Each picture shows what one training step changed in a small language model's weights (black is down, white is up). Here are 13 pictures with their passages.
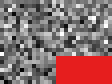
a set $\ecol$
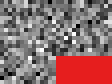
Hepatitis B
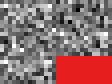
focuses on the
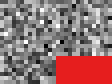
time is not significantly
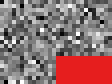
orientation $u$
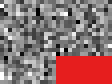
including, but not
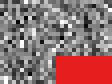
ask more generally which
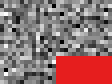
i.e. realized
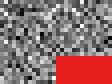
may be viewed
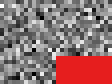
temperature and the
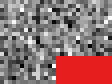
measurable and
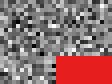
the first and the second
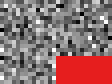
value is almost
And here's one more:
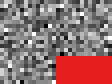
is derived by using,
